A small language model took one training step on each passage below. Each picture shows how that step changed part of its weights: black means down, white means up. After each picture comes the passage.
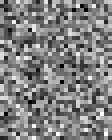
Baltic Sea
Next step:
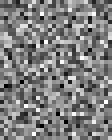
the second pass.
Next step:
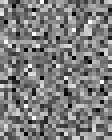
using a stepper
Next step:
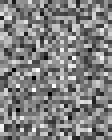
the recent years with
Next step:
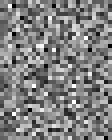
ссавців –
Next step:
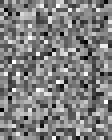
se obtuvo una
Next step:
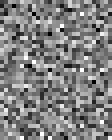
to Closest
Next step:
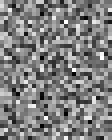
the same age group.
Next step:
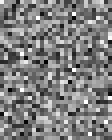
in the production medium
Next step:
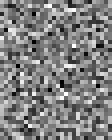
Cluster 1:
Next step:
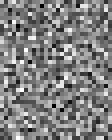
Historia con
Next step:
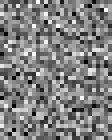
correctly serving
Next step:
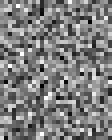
in the evaluation process,
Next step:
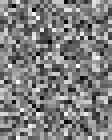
smartphone app in
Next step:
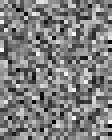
The availability of
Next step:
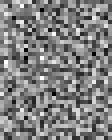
the floor for
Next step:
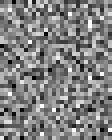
factors influence the
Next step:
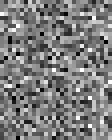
criteria were used to
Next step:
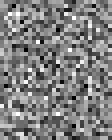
for 3 months.
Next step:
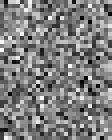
even when it was
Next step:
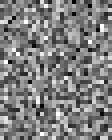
by a shell – the
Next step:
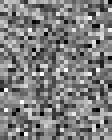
approach, helping to
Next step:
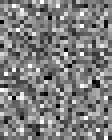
with } \phi
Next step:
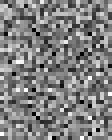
the proposed control
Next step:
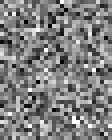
8. Customers
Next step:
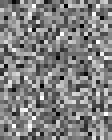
practice. One
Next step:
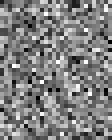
Africa and
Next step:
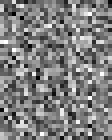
International Conference,
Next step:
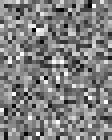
laser sources have
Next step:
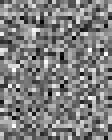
by their users with
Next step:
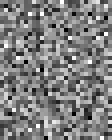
a tillage system.
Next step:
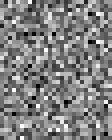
que estimula o
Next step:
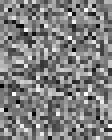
process can truly
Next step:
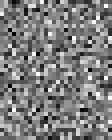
sign yang diperoleh
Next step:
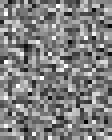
for Cloud In
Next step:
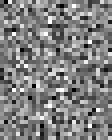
y la necesidad
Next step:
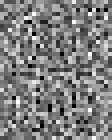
abrange a observação
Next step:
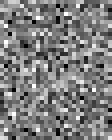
be undergoing
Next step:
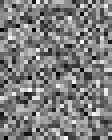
because there is no need for
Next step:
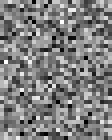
are relevant to
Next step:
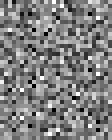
are the necessity of
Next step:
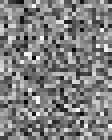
difficult for a significant
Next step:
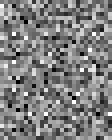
variance showed no significant
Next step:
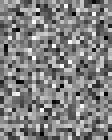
by everyone and
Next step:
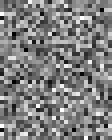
30 years and is
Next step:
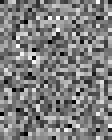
there was no difference because
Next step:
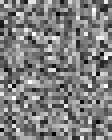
vositasi deb
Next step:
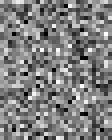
se experimentaron
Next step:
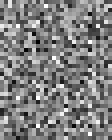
and equipment feel
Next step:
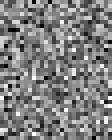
may receive a
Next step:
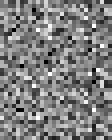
: physique,
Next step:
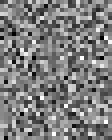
school students. This
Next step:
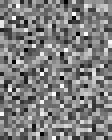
some species side
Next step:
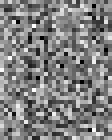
Neither agree
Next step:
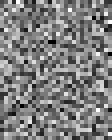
the polymer is
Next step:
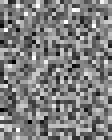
%), fatigue
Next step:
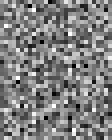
Bannor et
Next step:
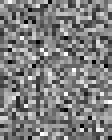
were grown in the
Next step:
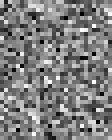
to get ideas
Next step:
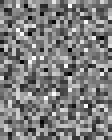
websites are
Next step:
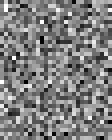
to hold a conference
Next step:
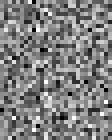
à la chaux,
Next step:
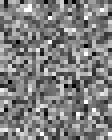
given the first
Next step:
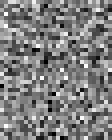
bearing and this will
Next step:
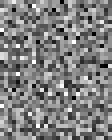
equipotent activity
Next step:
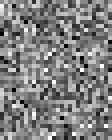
significantly related to the
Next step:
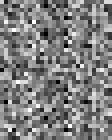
streven naar
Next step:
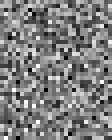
и право.
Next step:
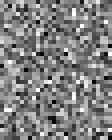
setup of the full
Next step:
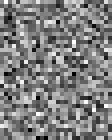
Work Motivation
